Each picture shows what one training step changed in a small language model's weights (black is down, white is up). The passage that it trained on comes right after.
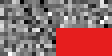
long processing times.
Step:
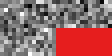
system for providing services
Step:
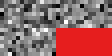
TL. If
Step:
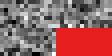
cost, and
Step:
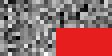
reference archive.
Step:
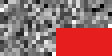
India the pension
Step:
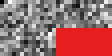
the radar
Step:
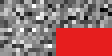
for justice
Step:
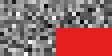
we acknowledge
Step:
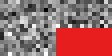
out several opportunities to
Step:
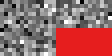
of information sharing
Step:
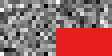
These results indicate that
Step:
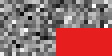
In Fig. 8
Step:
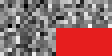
institution's external
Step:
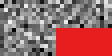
Against all
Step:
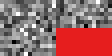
risks involved in
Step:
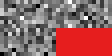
species may feed on
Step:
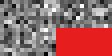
of Rule of
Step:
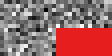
so that we can
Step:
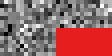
of perceived
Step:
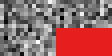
used and by using
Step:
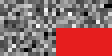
This was a short
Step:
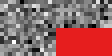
this paper, a
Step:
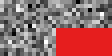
reported in this
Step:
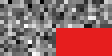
fixed then any
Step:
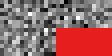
we live
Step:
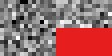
were mostly presented
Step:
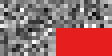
and outs at
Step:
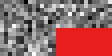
idea that, according
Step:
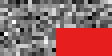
that each circle
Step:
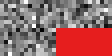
panel is better
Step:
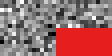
paid a part
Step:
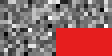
vector machines
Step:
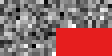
topics. The
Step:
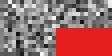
smoked with
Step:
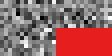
regulatory and
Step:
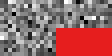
Nigeria manufacturing
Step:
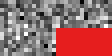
as flight
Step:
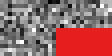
of exports under
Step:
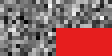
distance learning methods,
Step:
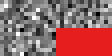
through a blade
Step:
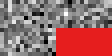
Replay attack
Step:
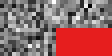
in construction.”
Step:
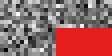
design For administration
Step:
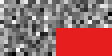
test and its comparison
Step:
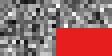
are translated
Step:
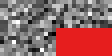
health practices among a
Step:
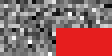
that provides a
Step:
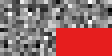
monitored by
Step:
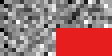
\quad h =
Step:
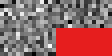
on the bank
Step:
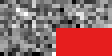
researchers, and teachers
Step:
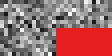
often includes personal
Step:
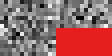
attention in hybrid
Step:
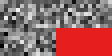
has been identified and
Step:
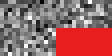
sensitivity); -
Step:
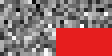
we propose to
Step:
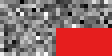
Data used in this
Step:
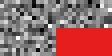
of coastal
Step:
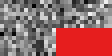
and analyzers in
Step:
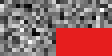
market described by
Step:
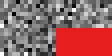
issue has been
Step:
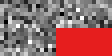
strategy depends on
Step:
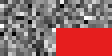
problems in relationship
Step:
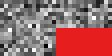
time i ,
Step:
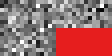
In some cases,
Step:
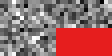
system contributes
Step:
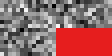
contributed to the
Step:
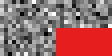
labelled as
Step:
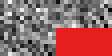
antes da
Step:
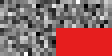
Management process modeling
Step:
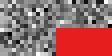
concepts are
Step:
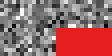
think of my
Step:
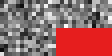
the relationships in
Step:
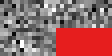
of these parameters was
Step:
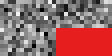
are learning. They
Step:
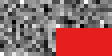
cognitive functioning
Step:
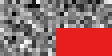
is shown in Table
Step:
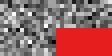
that allows an efficient
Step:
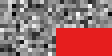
which showed only
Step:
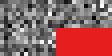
feedback on teaching:
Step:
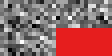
Han, &
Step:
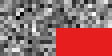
previous life and career
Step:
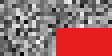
goals and
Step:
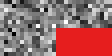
Presence of
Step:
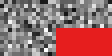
all times. Although
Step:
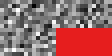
customer through digital media
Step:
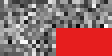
can enhance children
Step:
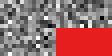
leading students to
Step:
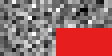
surface area and
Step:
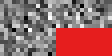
execution involves
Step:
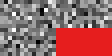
resonances by
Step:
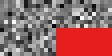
valorized in
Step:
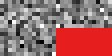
be made, as
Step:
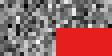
institution and organization
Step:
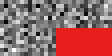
quality indicators in terms
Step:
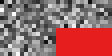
sustainable future for
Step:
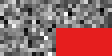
productivity. Weight
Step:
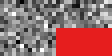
the noise by
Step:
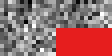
according to the
